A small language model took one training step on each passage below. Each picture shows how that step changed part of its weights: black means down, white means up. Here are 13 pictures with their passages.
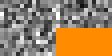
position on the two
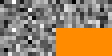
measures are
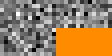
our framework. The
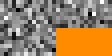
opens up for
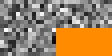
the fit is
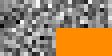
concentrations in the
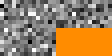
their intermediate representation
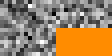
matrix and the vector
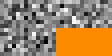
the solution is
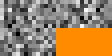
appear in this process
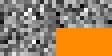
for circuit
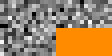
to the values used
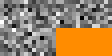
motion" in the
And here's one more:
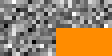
are fits to
